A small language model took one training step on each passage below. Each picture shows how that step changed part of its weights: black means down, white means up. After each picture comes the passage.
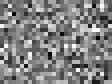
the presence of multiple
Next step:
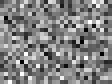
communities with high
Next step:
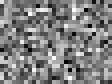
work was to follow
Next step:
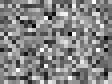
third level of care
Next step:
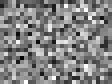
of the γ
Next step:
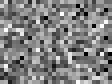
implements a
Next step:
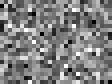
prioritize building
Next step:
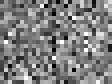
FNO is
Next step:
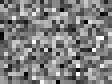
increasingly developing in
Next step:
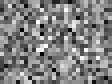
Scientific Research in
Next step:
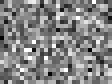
goal in study
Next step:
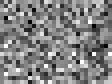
blood of the
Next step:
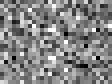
concerning the
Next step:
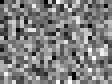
ratio of axon
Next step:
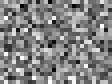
and isolation of
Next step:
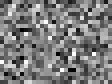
to obtain the
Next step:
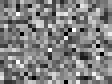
of innovative approaches
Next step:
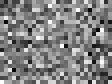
the parties'
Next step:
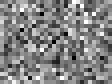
Suppression (3
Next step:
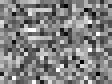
paper was written
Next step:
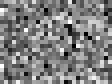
safe, and
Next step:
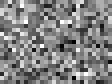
pays ou
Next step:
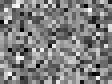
already familiar
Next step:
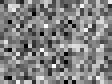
media coverage can
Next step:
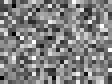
portions of
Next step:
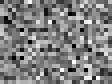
actions. For
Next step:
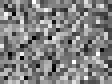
a support. This
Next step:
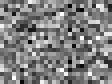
one. We
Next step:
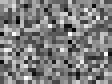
preliminary analysis
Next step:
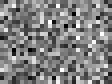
database, d
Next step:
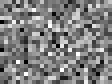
square subsets
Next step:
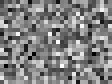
the dome and
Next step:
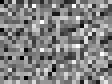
resistance. This active
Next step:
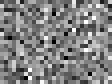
This project is done
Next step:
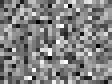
written in
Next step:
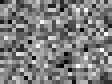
processing. In
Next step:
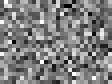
the heart is
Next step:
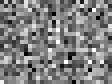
best known Europeans
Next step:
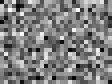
yield and return
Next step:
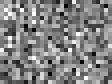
Natural Colour
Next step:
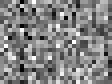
wreck to
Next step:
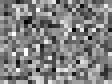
of districts
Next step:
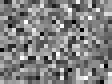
sec, ie
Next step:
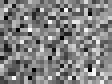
reported methods².
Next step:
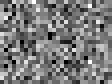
a network that
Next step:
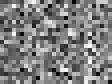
shear stress;
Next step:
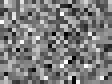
that require smart
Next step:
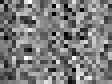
software platform that allows
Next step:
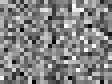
This study was conducted
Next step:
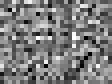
data was checked
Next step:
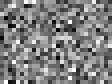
funds in the
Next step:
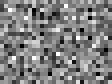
vascular access
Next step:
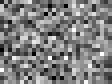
other cutaneous
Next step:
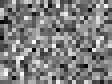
solutions in a
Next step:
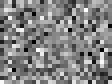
the Kahar
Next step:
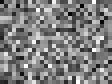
in determining
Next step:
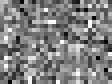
shoulder facial
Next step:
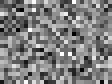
plan along with
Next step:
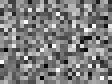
significantly versus the
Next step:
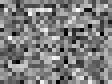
was performed to evaluate
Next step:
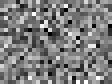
lost its previous
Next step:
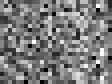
each leaf
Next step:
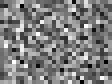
over a large range
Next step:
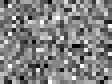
The collaborative performance
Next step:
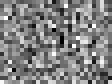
the parasites
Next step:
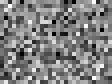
in Anambra
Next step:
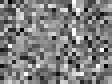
Maternal and
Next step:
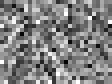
manner to achieve
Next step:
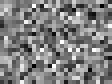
may support wider
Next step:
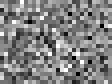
managing for
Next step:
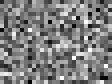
energy management strategy for
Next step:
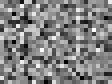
thinking, as an
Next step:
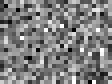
on the frequency
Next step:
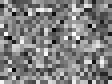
the developed material was
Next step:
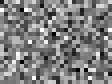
be provided to
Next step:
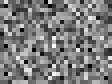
its effectiveness in
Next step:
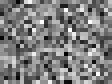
preface raised
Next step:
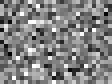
different areas related to
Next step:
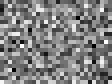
the central government in
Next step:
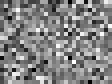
interest (a)
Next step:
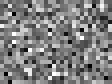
the effectiveness of digital
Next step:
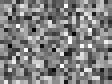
and seas,
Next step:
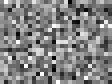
of Things
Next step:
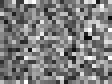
framework, while
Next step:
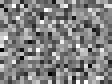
loyal which
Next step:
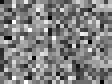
and processes data from
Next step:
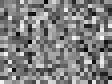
the orders
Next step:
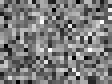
facilities (Table
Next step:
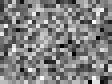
in Table 1 has
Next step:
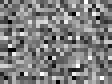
various factors, leading
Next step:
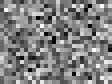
is very important.
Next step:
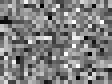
population was due to
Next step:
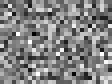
the students. The
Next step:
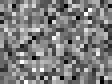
support extended by
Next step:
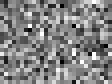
presence of the
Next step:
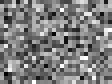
and interpretation of
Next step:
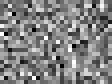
the risk of developing
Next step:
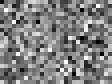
means, like a
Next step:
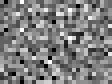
of class I
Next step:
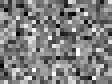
articulated in specific
